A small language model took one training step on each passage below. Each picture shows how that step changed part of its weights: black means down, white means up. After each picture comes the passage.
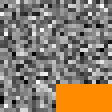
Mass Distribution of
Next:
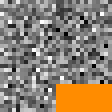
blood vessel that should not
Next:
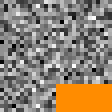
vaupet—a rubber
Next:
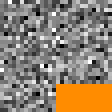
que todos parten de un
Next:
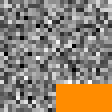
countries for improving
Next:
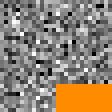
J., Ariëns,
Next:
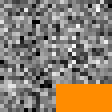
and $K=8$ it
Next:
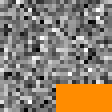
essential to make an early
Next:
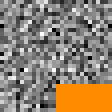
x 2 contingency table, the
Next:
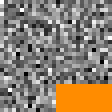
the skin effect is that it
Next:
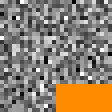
consortium will produce
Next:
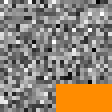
latest advancement made
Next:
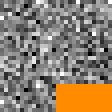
expression (I) for the
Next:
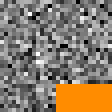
since the quadratic terms of
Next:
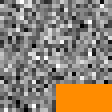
[28]. 3 Propuesta de
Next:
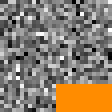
stress associated with caring for
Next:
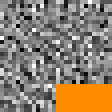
energy efficiency is optimized when each
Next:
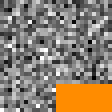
prevent, detect and control
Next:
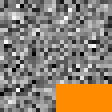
exactly and approximately.
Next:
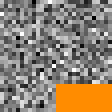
with their children, causing
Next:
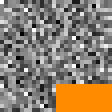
results are summarized as
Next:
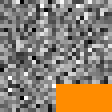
been paid as well as proof
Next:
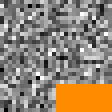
domeniu, este o
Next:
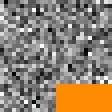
mavjud bo'lgan.
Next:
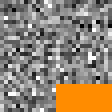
en droit¹⁶
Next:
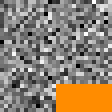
prismatic coordination in
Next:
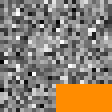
environments, favoring
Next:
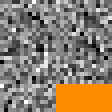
um compromisso consistente com
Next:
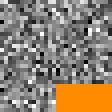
of zone widths in bi-
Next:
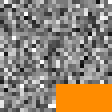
We Live By". University
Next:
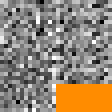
saber erudito e
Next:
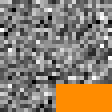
validation to reduce the
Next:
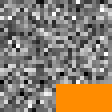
ranged between 0.60 to
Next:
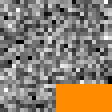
integers with no more than a and
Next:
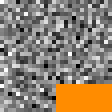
can be met [2]. The practical
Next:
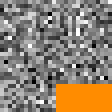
the stochastic model} We
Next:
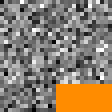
significance of correlation with the
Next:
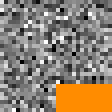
yang didukung dengan
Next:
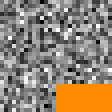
Shunday qilib
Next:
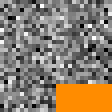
are crucial because they include
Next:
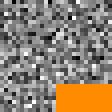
Symposium on Computers
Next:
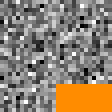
disposto a ouvir,
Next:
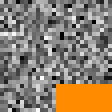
which are Nigeria's main
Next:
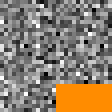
\half\, \frac{\partial
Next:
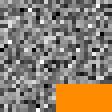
great example, and, more
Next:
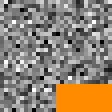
The management of a farm
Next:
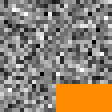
Probeneci Table: 4
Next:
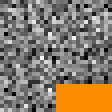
the maturity level of the
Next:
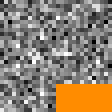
on-top pair density.
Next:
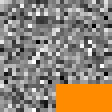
esperan. En tal
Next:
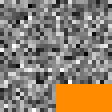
geometric, material,
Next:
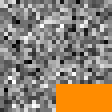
for one star, Car 2,
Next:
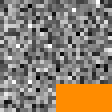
combining qualitative
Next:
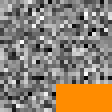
rejalashtirilgan va
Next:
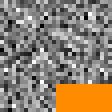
and Jiyang Zhang,
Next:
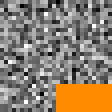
K., Khamidov,
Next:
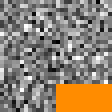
2013). However, this basic
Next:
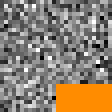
Hervé l'Hours
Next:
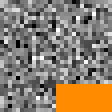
of roughly two thousand
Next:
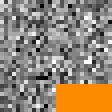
aprendizaje (ver
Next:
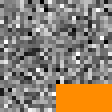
from electronic currents,
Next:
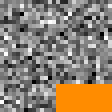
for the double star graph
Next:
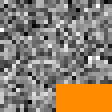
of the jets and is characteristic
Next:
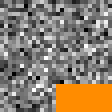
(DSc), professor
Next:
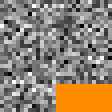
(visibility) and
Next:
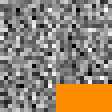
manipulations is essential to perform
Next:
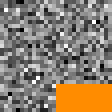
services, and energy, where markets
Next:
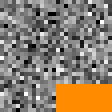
might be inactive during
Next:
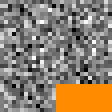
Hypothesis three was
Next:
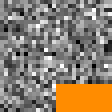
finally destroyed in
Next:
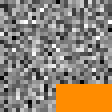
und Initiativen ist in
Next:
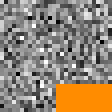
apelor. Din acesta
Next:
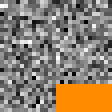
*Ecological Questions*
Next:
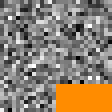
Charlesworth and
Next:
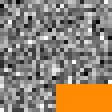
Writing - original
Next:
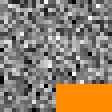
ratios of Alg to gum
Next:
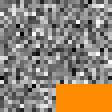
rejection of imposed
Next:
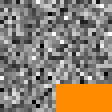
subjects from different years.
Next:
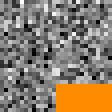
and the μ score for the
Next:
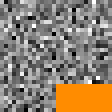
los enlaces amida presentes
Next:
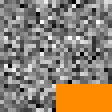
interpreted and computed in
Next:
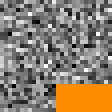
do not see any oscillations
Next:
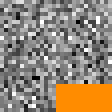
áreas. Según
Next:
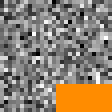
organization often through recording
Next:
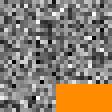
sont évoqués comme
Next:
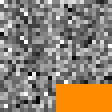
powers below 100
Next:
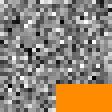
consacră, pe
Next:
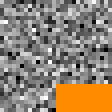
primarily relies on
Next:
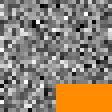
utilizada como Reserva
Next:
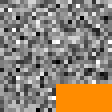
forma, para la empresa
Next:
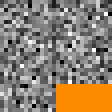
MBq of F-18
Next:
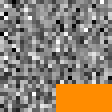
measurements reaching binary
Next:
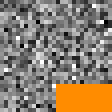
focusing, as well as the
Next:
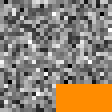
Por tanto, **los
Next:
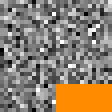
environments, and among them
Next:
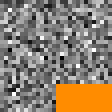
Mn, and Co,
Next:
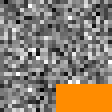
Argumentation (vgl.
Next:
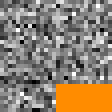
called the PQN
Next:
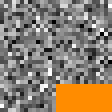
- Жуфтликда
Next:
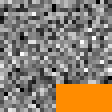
3$ due to in-medium
